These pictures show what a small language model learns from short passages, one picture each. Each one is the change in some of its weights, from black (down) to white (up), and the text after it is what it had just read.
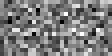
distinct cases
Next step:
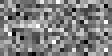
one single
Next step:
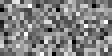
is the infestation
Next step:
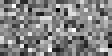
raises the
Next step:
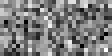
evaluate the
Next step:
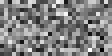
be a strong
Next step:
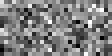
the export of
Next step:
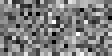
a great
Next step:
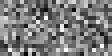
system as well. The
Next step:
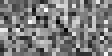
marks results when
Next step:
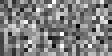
como gesto de
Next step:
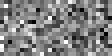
of the beacon
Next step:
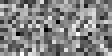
shares of
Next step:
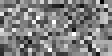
the photograph
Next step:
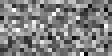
operating room
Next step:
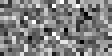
situation are
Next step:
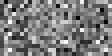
and combined
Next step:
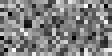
their woven
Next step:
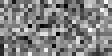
did not found
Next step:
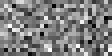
survey has
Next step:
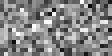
Jeter les
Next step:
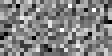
va ularning
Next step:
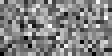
província do
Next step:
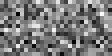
Using predictive
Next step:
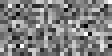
trailing edge
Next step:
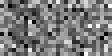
not only at the
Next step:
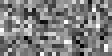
for theories of
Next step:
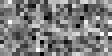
I drink
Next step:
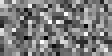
the subject of the
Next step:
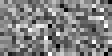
legitimate to
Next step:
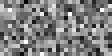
mitigated by
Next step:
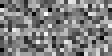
networks in the
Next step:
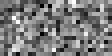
fight against
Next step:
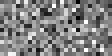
kalian yang
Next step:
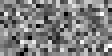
Eraslan &
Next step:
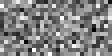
for analysis. It was
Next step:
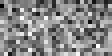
Peers und die
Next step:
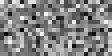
There should be
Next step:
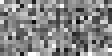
de conexões
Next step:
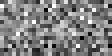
anteriore e
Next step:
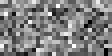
статьи 3
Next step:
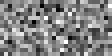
Friendly and
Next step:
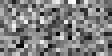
amount of
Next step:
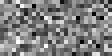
students' active
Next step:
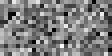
growth. In
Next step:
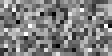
passa tra
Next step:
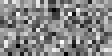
na motivação no
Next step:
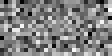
nodes in
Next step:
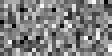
su ciclo de
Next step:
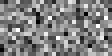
rise in institutional
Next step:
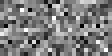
the *relative
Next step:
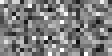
into research design and
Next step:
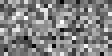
attitudes and
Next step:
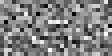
and Treatment
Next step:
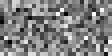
as in Figure 1
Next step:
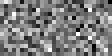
surface with
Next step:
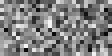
make society
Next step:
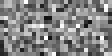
– shirin
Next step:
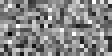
do manejo
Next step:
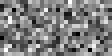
RED) /
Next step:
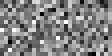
compounds were
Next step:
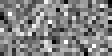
non plus, la
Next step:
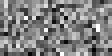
de Física do
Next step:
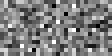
many numbers
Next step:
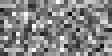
stronger and more
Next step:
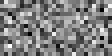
estudantil os
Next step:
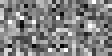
and historian
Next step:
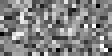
har qanday
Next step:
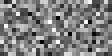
от Google
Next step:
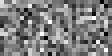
the image of a
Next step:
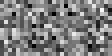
implementación se
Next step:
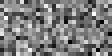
al. Smart
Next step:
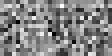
de solução de
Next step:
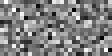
are increasing the
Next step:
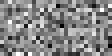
que faziam
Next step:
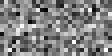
& Insurance
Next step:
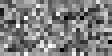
des ER dans le
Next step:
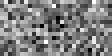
Embora os
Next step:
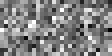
composite with and
